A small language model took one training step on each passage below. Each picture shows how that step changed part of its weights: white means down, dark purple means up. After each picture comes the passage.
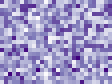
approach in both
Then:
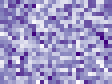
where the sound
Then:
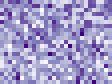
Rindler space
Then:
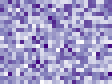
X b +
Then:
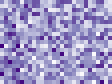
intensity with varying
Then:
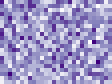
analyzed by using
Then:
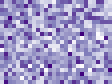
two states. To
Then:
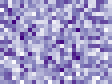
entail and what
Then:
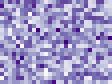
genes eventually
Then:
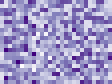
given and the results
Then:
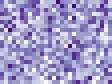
professional or
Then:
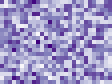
maximum using the
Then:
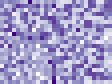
rules can be
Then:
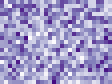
chow only
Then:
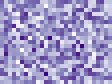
types of systems.
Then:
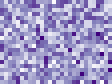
CO distribution in this
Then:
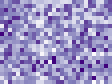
with rising
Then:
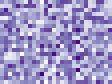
the spread,
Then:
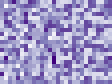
coefficients in the expansion
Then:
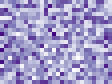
the format of
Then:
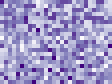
from a series expansion
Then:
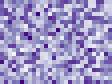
using the initial state
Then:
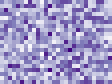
the temperature field,
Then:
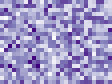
the different spatial
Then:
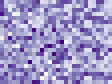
trajectory of
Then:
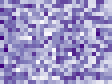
of several lines of
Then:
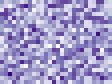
is uniformly
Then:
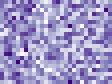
correspondingly as a
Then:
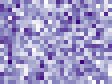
By preparing
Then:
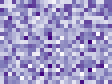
large datasets.
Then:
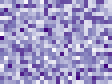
the cumbersome
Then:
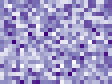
factors during the
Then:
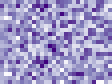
X X X X
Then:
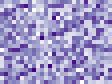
is also given.}
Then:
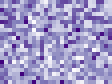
between the centers
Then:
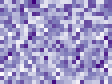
critical operation in
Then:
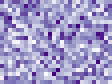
cosmology, the
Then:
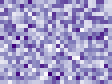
streamers additional
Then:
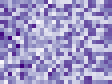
and programming
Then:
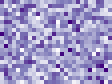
scenario B. We
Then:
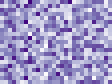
only viable
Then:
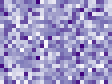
orbital motion.
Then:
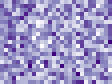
but also their
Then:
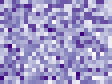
to prepare
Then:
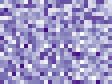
the date the
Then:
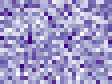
Annex 2
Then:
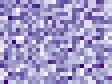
GeV respectively,
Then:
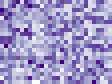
This is attributed
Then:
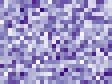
estimate, though
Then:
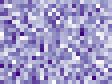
companies to
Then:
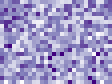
with funds from
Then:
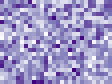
a model for the
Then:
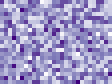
derivation of all
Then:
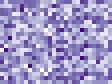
assignments of
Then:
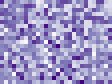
from a limited set
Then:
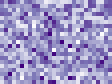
Planck Research
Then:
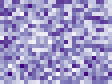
for research Data is
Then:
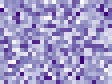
mediating effect
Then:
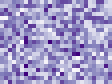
the modeling
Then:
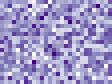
Ecology and
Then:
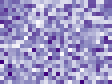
with Blind
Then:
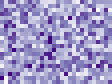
agencies to support
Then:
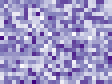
observations of the
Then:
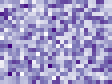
is designed to
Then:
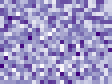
mostly grade
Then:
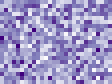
data, indicating
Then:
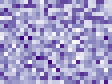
the management and
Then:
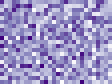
to take into account
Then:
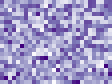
model and monitored
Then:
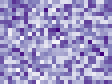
that change, but
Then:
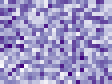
have most information for
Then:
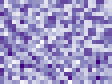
finding that traditional
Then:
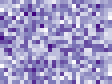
showed reflectance
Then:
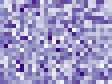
energy vanish.
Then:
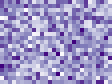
2. The following
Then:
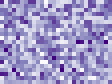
following formula results from
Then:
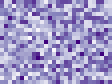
same order of magnitude
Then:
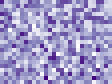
raped a
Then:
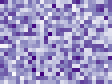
the back of a
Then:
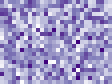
motivations towards
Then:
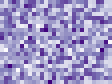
users are not able
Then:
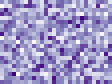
the present studies to
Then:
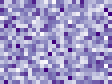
various EOSs
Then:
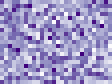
to compare to
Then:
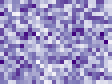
research such as
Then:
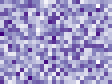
tests carried out
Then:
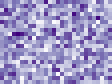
and it is on
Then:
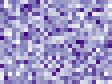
state, the
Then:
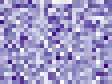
a. Under
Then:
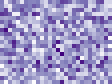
market women on
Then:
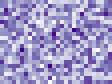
and metallic
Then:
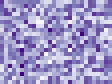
or horizontal
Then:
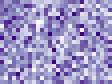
with beads at
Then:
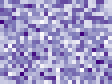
of indoor
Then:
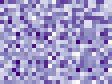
substitute these expressions
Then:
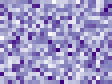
Melting point
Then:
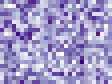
attention to the
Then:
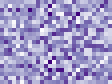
displacement of
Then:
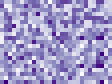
mass function peaks
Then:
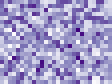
submit for the
